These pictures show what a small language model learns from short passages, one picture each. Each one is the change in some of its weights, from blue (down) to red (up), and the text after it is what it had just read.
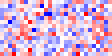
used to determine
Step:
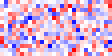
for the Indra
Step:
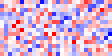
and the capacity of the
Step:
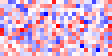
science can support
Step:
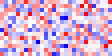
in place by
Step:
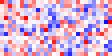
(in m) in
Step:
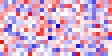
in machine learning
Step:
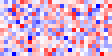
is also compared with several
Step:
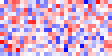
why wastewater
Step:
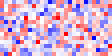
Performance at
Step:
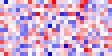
particular with loan
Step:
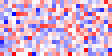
as compared to the
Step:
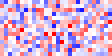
and wrote the
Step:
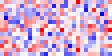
change impacts rice
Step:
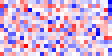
conditions [20].
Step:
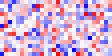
different malware
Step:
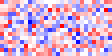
Nerab in
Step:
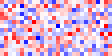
Data about chemical and
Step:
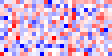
describe the features
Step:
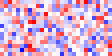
on first-year
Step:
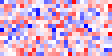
to *ki*
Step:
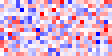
indicate that women are
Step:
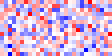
in the materials and method
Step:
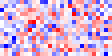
of water samples collected
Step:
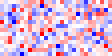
1 initializes
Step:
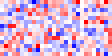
initiatives may further
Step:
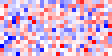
weight. The
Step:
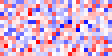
The main thesis
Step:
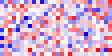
high blood
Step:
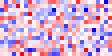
abilities in individuals
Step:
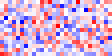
content was low in
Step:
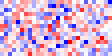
dataset is presented.
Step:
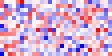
disease of lowland
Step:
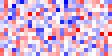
and case law,
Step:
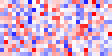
State want to
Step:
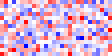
indicated the need for
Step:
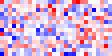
applied in industries
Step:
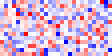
of Health
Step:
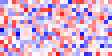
graph called
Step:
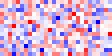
to occur. In
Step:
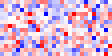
be found at:
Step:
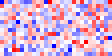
several inadequacy
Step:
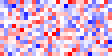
and compare the performance
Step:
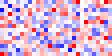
initial state,
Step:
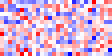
tulips were
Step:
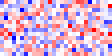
to diversity in
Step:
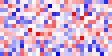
using iodine
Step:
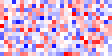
of other representatives
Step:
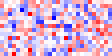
predictive model to
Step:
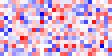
a lack of time
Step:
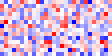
de fase de
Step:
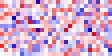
the idea of social
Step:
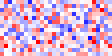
The formation of
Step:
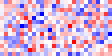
the ability of the
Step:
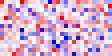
design. For the
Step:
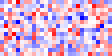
for Enhancing
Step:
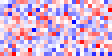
used to reduce
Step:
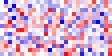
defined as follows
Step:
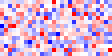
of the left
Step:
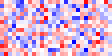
gains an additional
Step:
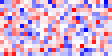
cache back
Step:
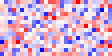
research can also employ
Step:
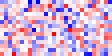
to impact climate
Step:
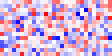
software releases,
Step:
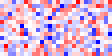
data processing involving
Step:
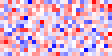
gravity and
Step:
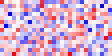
the Road to
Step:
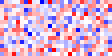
in the business
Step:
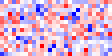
nutrients to
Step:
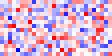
used to refer to
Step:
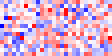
system are standard test conditions
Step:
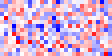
of Internally
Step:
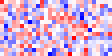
school heads to
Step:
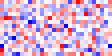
given tasks.
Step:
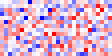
and expressive
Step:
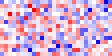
emerging theme
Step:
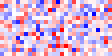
Weck S,
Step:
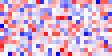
knowledge base? Table
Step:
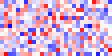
(ranked 5
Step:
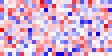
simplicity and
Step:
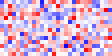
as love,
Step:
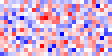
nucleation and
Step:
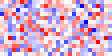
proposed model, an
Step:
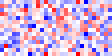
study included 275
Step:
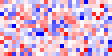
\cdots +
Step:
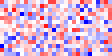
their practices.
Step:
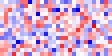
user agent who
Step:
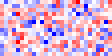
bundle of
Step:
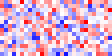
costs in the cost
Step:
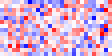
dump and the
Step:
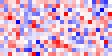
SPSS computer
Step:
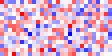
the bottom
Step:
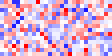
system needs to be
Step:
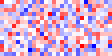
the formation and development
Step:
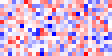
with previous studies involving
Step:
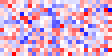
the bin in order
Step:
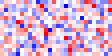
dimensional model to
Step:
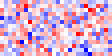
with the emergence
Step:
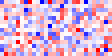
form of business
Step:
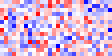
different paces.
